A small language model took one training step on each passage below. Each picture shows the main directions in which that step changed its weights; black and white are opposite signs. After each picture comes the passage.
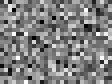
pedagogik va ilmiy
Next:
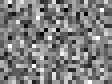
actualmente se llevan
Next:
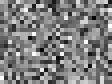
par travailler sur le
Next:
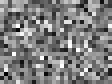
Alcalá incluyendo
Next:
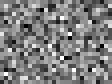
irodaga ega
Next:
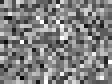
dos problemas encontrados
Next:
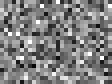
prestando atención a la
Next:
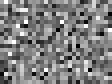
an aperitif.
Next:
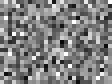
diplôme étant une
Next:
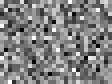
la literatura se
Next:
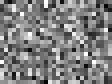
estratte da tessuti
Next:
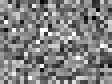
и физической
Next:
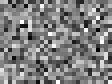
за последние 35
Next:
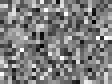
qadar shu yerda
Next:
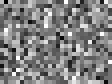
económico, dado
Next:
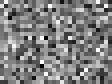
bu esa kitobni
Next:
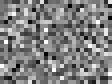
PROCESS OF
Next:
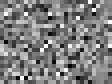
з-за кордону
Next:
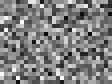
de dicha economía,
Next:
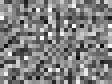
межах однієї
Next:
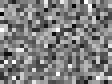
diplomatic interactions
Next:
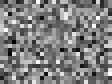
définie par la
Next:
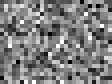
la baza industriilor
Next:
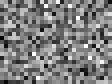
E essa funcionalidade,
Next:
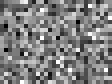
на глубине: а
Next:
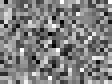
незначителен и
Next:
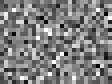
системы, особое
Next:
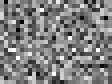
lado el denominado
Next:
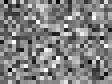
qualidade, ou seja, de
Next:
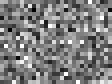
Vier Buchcover aus
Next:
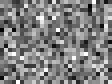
puerperal women.
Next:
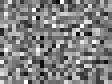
da vacuoterapia
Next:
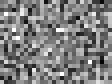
of teleworking
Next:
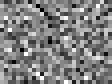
Bancos', foi
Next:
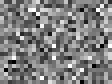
Yog'och va
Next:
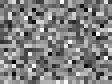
pemilik UMKM
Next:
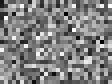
petit les terres
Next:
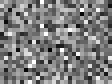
hisoblaydi; e)
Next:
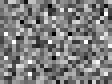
birga, kelganlarning 45
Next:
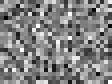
zu Metadaten,
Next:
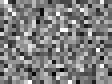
internacional.⁵³ As
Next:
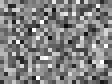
holatlar katta
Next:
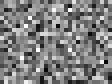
tahlil qilishning turli
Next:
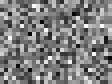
al margen izquierdo
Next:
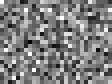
mavjud resurslaridan
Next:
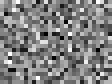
bası isken,
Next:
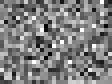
A. M., & Von den
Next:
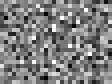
também será o
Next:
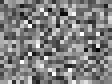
Bantuan Hukum
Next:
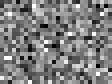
investitsiyalar —
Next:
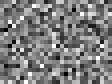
нуқта бўлиб
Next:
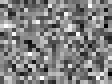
kerak. Bizga har
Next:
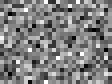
son, olmosh,
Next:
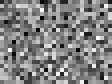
та підвищує
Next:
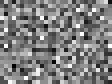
автомобіля в
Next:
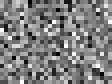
о достаточно
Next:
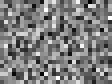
до тимуридского
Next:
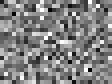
fajtákat. A
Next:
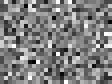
задато да се
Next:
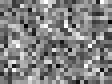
davrning mashhur va
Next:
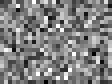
19). Dokumentiert
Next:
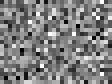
кроликов в
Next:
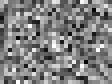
beruvchi buyumlardan
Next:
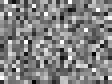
59% больных и
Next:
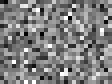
paling penting bagi
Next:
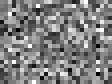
coincidenza, né
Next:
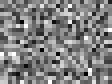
30 mosto,
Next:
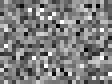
Европе не
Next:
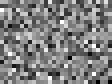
Goiás. Em
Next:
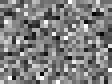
KECIL Difference
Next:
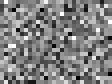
increase resilience to
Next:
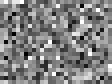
Buenos Aires:
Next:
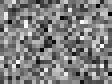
Toshkent tibbiyot
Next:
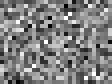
Bewusstsein und
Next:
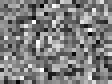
majburiy ijro.
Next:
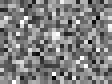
a partir da década de
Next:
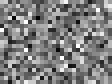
válido para evaluar
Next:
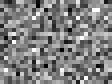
ishlatiladi, u
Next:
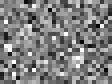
melalui Kep.
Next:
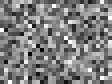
Rio de Janeiro.
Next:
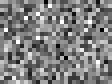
della teoria pura del
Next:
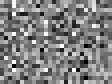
résultats de
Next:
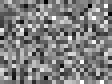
Michael 6 und Maria
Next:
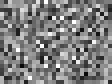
природы как не
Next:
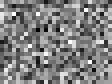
Instituto de
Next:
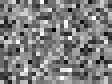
sifatlaridan tashqari,
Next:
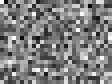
pasando y me compré una
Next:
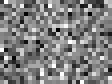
por guía la voz de
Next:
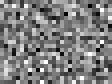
pot considerar nativa de
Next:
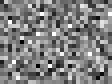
Data können wir
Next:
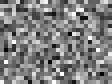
pidana terhadap
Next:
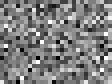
в результате
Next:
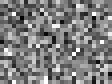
Länder ETact
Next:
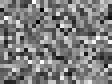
НАРОДА В
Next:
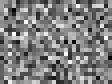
dilihat bahwa
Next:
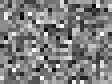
bo'lsa zamonaviy
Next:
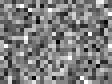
Asosiy qism.
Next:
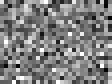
Mark Name 4
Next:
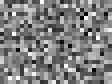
Professor at UFMG
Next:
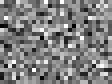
malakali kadrlarni
